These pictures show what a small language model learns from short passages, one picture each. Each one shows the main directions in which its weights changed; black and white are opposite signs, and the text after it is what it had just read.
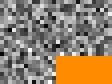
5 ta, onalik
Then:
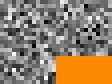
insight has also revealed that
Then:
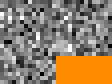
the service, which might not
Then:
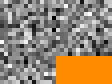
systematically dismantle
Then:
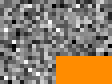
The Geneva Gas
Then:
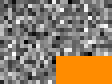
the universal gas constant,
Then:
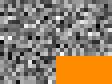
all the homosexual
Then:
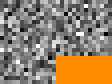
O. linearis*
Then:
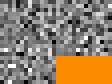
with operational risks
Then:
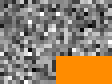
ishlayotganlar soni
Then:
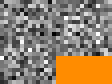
organizations. Adherence
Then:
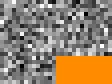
among experience of employees
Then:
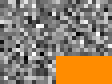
D deficiency in the
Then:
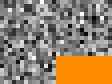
a fractured
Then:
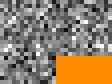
Pacori, W.
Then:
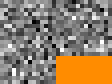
moderno, en una
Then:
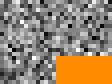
higher bandwidth, higher
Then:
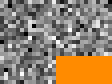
on the growth and development of
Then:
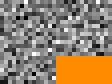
integrating advanced speech
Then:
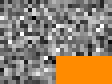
It is eliminated through
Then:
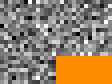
ранги сурх
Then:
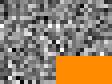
and testimonies
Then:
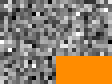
: Fiche activité «
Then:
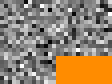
[9]. Coherent
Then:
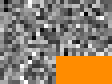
банка включает
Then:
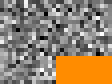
domains of nuclear
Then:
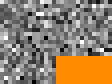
images. This will allow to
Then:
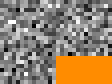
los incisivos,
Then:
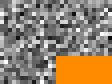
modifie pas suite
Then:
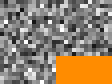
Bisnis Universitas
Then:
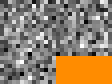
emas, balki tadqiqot
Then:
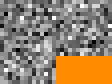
is important in the diagnostic
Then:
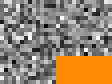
que deste outro seja
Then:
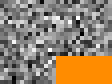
do their job. One key
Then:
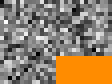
como ciência implica
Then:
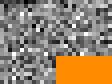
besteht jetzt aber
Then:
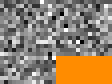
society. Educational activities that
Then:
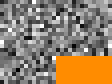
it and to identify with
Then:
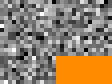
objects of washing are to
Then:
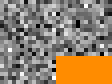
ishlab chiqish va uning
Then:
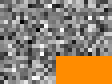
other regions in Europe for improving
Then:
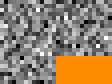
improvement of quality, and
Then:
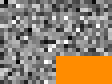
well as for the identification
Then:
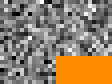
of the protocols and
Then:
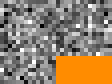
images, this model will produce
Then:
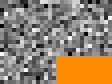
installation itself requires a
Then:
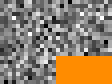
che, lungi
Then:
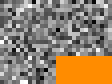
у некоторых
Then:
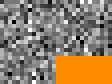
Flexibilität in
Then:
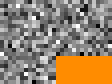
task is to study this problem
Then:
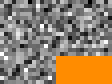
qui bénéficient
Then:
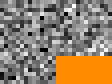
of Parliament. It
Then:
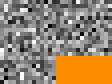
da Ózbekstan
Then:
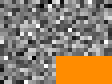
entrevistadas que
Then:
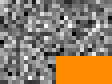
the obtained clinical and laboratory
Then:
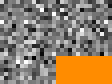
***: very high significance
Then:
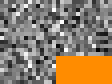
conventional Current
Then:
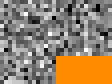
maktabi o'quvchilarida
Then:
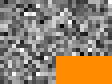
group: - **Group
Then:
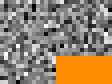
крючком или
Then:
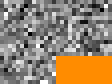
sociales, art.
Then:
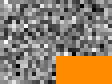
emerges through human interactions,
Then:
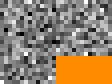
ва фуқаролар
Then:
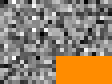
and so should transform as the
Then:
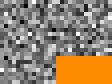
openbaar accountant
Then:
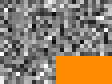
вживання або
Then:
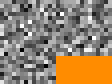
para testar os já
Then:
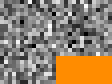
enterprise with international activity there
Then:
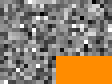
of $K_{eff}
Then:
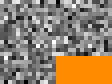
asfalto usa
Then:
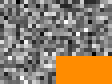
skills according to their needs that
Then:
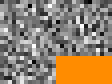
форте 3 л/га
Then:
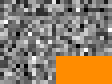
aspectos de financiación y
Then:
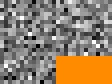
en betalen de
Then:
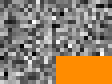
to prevent bullying and reduce
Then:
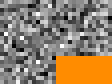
In contrast to other research that
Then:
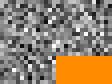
Sometimes the transit costs
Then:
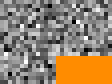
used in medicine and environmental
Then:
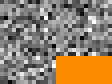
hamkorlik, zamonaviy
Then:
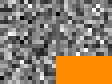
hukumat tizimini
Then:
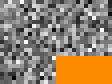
District, using
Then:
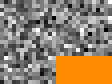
Rizwan Ahmad,
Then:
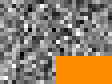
the means of irrigation
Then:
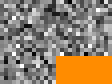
presence of ZrC as
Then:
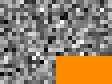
figure 4 shows a novel
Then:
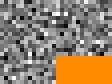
calli were inhibited by
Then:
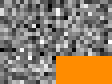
believers to love
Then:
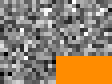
rivojlantirish xarakatlari
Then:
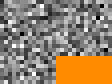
– vascular –
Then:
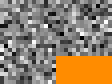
sependapat yang dilakukan
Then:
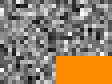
argila como componente
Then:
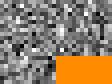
of Khmer and
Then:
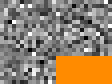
uchun tasdiqlangan.
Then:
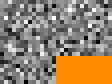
pedagogik yondashuvlar va
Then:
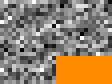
an Eulerian
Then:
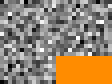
Principles of
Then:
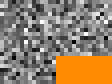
in the absence of evaluation.
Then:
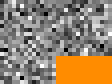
esta mejora no
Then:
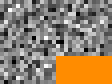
and fabrics were
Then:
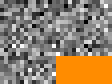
importance in this era.
